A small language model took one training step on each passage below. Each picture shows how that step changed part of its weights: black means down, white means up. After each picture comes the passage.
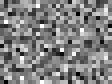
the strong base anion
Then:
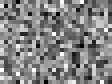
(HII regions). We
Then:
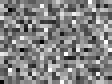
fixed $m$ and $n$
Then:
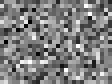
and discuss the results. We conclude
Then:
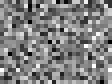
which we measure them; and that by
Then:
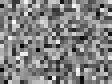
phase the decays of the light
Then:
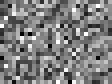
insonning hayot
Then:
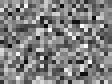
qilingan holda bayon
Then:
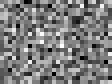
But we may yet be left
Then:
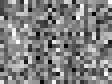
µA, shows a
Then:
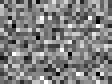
signal beam to carry the
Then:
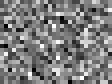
+ \left(-\kappa_\infty
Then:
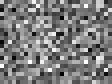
Це свідчить про
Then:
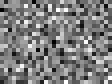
and humidity values as read
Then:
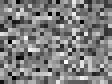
- фуқароларнинг
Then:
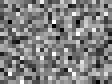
Higgs particles can grow
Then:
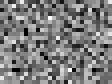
a reference (solid
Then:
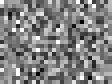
\widetilde{N} \ = \
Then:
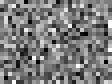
to recall a result which follows
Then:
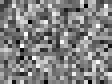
polynomials has a different structure, which
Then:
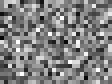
LEC that the entire
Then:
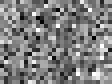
that \hspace{4cm}
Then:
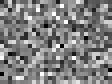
edges). The approach by
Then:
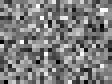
the temporal correlations with
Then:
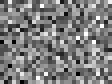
translational energy of the
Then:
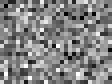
enough. \ep Let us also
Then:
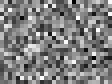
evolution, the relative importance of
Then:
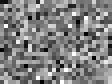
of soft matter systems can be
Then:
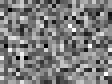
where the expectation is over all
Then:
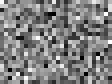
hiperactividad y la
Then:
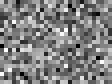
the interfacial energy, with the
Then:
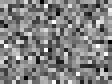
new set of tunes for the
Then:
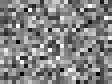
mathematical presentation,
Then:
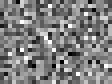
of temperature $(T)$ and
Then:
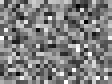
обеспечением для
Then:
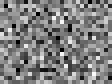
said to be suitable for
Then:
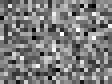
$\rho_u:W \rightarrow
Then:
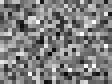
of charge reduction could result from
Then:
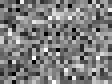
sommes destinées au
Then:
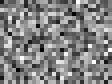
and worst-case
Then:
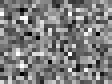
be linked to a
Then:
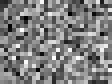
– “otli, oti
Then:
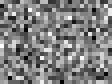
gaps in both the helical
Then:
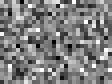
is described by exponents close to
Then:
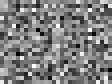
$ n $ to be the sum of
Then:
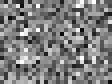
pigmentos como a
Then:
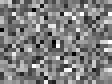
paper is organized as follow. In
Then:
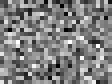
$n$-pointed smooth curves
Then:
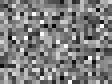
to keep it effective in use.
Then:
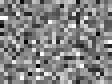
$n_{cp}$. In this
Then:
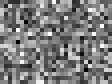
of the triplet excitations
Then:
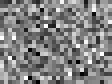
an interpolation scaling function.
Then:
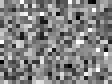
A} \quad I =
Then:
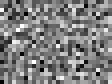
the lack of major
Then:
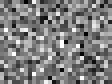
with the kernel satisfying (2)
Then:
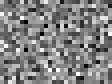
of $t_x$ and
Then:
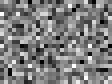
some evidence that in the
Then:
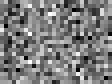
i naponskih mernih
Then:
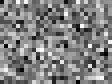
bois au Burkina
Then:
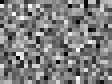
considered, we cannot expect that
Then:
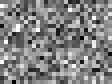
are thus achieved maximizing
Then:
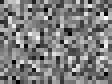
found in Appendix~B of
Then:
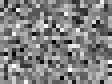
гибкий подход к
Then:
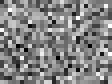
la Hacienda São
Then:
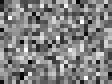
{\em content} of the
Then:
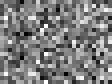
de continuidade das sessões para
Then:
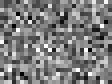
the $[0,1]$ interval with
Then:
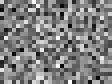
Шемаєва Г.
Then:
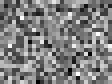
of the network states and performance, which
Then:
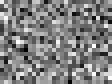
~m in length is covered
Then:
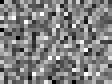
with eleven high-energy
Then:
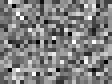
also emphasize the application
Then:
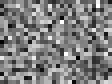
if and only if $g\in
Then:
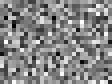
subgroup of $(W,S)$
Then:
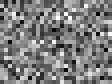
drift saturation and
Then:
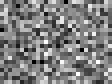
это как попытку
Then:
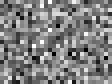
with constant domain of definition, provided
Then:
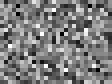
работы является
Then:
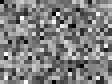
tal magnitud que durante
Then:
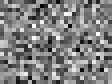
$N$ be the order to which
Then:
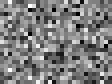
produced in a singlet state.
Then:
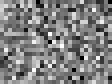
o x' = z'$ and so
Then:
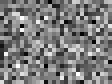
evaluate the contribution from the
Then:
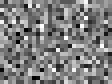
y+\AAfour z
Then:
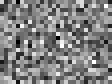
on a typical iris
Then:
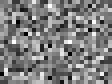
leads to the left-hand side
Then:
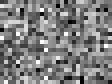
ini memiliki karakter
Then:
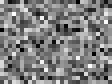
$n$ is even. The
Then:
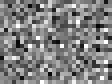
it can be written in the form
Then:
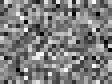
и ускорение
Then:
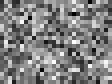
metrics based on the time spent
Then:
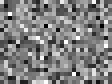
resaltando los valores que
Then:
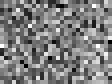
new definition of decompensated
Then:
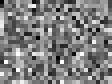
be derived from their interferences.
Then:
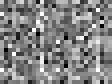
to the case of the second algebra.
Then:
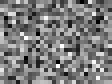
v_2$. The involution
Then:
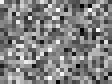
violam de forma
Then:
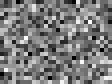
image when solving inverse problems.
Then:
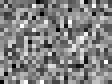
of a Herglotz
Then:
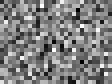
say that $a\in
